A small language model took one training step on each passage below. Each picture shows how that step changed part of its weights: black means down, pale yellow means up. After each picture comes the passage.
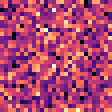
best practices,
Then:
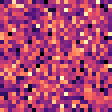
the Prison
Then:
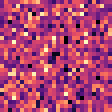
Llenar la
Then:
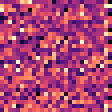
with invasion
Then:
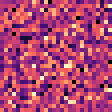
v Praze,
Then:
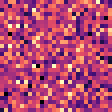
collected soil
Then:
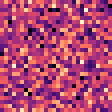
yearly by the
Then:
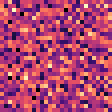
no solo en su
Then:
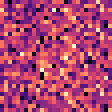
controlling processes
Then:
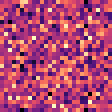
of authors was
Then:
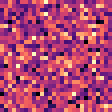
is the nodal
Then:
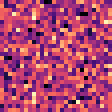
y c. 5 y
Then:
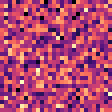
to the similar level
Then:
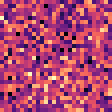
Fast forward,
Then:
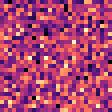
trivium has
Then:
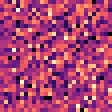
T$ is an
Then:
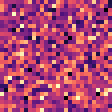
and $\Lb$
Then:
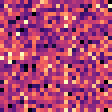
form, see also
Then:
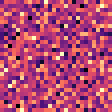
we assemble the
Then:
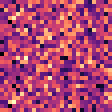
increase in phase
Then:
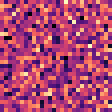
an open domain
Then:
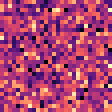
or thoracic
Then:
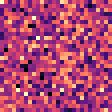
should serve the
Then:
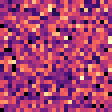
а также
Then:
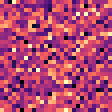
TCP was
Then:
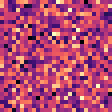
of base of
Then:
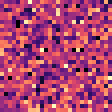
an isomorphism, if
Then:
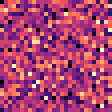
(do concurso
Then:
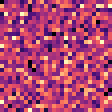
pensando y
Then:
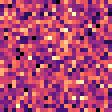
always the
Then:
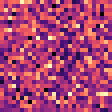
Estado que
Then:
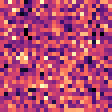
accepted by an
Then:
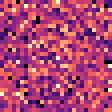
Patil S,
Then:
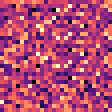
each other at the
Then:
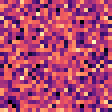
the injection
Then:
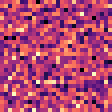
or below, which
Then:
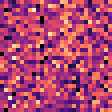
different communities of
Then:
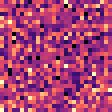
College of
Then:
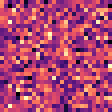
и Ж.
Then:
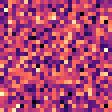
the postulation of
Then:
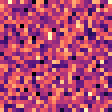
behaviour of
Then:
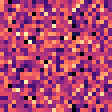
duplications of
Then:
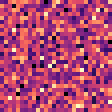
of Δ N6
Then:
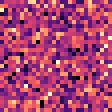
basic rigid
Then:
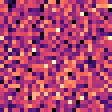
and analyzing
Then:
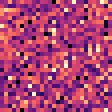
ona tili
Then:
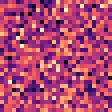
of an interaction
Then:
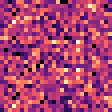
0% Oil
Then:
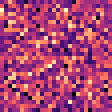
system centered on
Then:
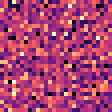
$s$, there is
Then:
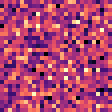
considered as an
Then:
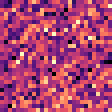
Q} tS$
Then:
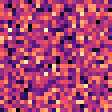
of Kenya
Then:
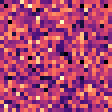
in the Fatou
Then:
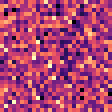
After this he
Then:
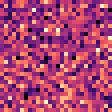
to the waking
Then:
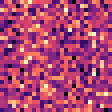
lo acordado el
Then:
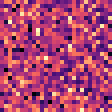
their fathers'
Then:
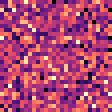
associada e chefe
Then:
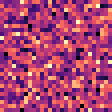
Pre Skor
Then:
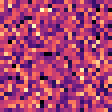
left side
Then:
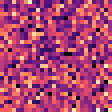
a result, the
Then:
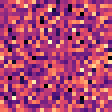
Introduction to
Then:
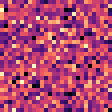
describe the method we
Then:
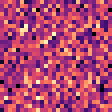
functioned as the
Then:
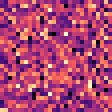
Con la finalidad
